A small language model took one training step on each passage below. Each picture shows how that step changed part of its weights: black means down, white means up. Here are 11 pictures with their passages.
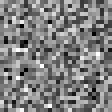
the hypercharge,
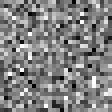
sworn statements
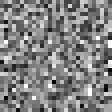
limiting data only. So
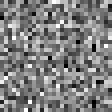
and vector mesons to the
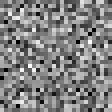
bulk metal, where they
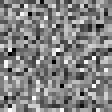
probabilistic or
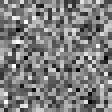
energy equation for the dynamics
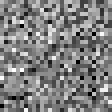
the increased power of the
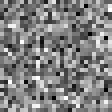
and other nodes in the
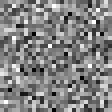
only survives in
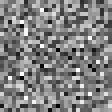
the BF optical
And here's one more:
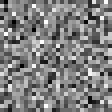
contains from 2 to 4
